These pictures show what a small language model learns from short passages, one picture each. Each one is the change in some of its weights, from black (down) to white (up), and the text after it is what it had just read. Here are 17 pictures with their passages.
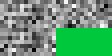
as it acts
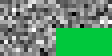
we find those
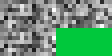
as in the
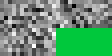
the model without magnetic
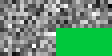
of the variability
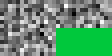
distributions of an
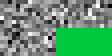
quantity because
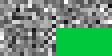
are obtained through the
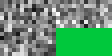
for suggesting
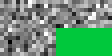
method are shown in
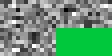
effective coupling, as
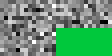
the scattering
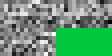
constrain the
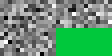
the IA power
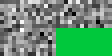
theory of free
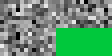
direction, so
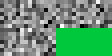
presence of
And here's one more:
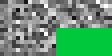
lines corresponding to the
